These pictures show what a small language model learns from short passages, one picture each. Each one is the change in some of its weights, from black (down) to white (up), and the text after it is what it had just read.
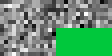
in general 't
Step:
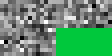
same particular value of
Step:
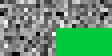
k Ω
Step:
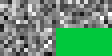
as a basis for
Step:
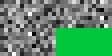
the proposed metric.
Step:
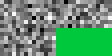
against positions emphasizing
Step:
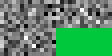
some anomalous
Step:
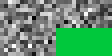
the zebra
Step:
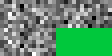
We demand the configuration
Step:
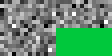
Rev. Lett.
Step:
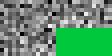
- annihilation corresponds
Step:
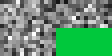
of submitted
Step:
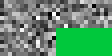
topological Hamiltonian method.
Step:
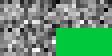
and products. In
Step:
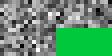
during the process,
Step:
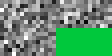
provides a unified
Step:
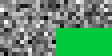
indicates large localized
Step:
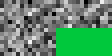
the workflow to
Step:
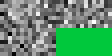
used. To determine
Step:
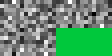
we must carefully
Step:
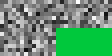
a scenario for coupling
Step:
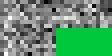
state reduction must be
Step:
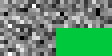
way, the human
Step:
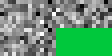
stress. You
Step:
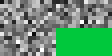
for each LF
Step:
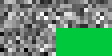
solutions could solve
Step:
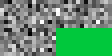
In this example,
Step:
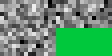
compared to the mean
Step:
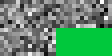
the National Science
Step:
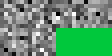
4. United
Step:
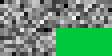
for mapping RDF
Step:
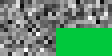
the spring
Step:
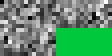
largely reduced to
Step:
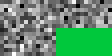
using the general matrix
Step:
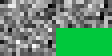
carried out in three
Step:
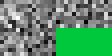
model uses the
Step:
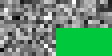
of Athens
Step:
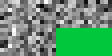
with those of traditional
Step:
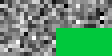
ECE, supporting
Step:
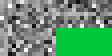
{\it et
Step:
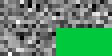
direct proportional dependence on
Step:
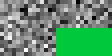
family and the
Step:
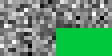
parameter is used for
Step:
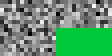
In this protocol,
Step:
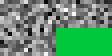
acid¹ and with
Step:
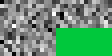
only Q.1
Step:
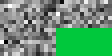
in a particular
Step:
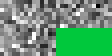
emerging decay is
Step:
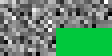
Moreover, one
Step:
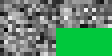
non-linear processes
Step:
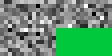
Fermi momentum. Since
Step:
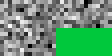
conceptual frame work for
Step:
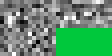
equilibrium. - It
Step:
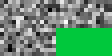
on career success
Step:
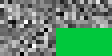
bottom and top
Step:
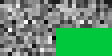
and wet
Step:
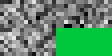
to the radius containing
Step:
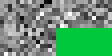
dataset construction lies in
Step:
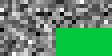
electrodynamics as
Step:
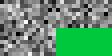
and material The dataset
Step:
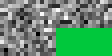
than the existing
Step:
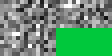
demonstrated in many projects
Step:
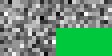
& innovation. -
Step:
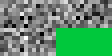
star forming galaxies are
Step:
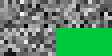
the expected convergence under
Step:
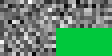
this diagram a
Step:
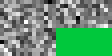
properties and are classified
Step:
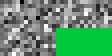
combining the local and
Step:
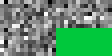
hadronize into
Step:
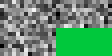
we may consider the
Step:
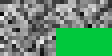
to the study procedures
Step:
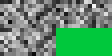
to the CR
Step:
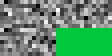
strange quarks
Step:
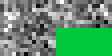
It benefits entity
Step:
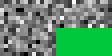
been reduced of
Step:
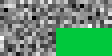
probiotic in
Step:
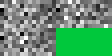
we are interested in
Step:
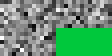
to determine the relationship
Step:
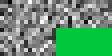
for $D =
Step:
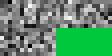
first order coherence
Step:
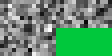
associated with the
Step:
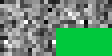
and power system.
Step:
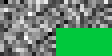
a close-up
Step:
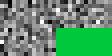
In this light,
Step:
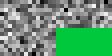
approaches to guide
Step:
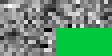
in various samples :
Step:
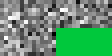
teachers and other learners
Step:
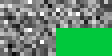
through masked
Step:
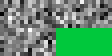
liquid. The transition
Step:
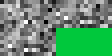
and creation of a
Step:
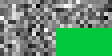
algorithm can run in
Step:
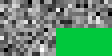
with the average decay
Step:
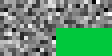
Test The
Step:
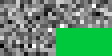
the spectrum is almost
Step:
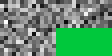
the RCB
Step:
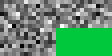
noise is turned
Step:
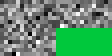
the volume is on
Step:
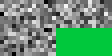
by mobility patterns generated
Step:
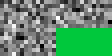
SP efficiently. For
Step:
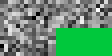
causal relationship between
